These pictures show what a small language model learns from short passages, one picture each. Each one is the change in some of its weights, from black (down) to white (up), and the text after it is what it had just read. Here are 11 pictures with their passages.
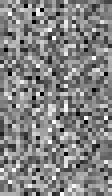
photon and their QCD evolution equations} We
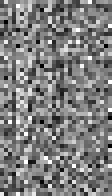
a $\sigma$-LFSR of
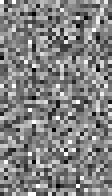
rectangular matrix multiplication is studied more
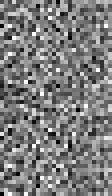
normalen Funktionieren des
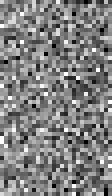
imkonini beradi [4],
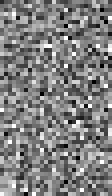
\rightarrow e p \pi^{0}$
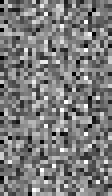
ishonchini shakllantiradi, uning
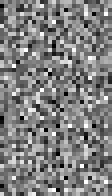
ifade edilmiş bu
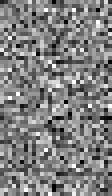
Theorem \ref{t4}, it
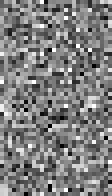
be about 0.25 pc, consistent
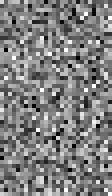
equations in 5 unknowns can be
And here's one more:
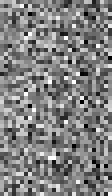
fs of 4 periods is very close
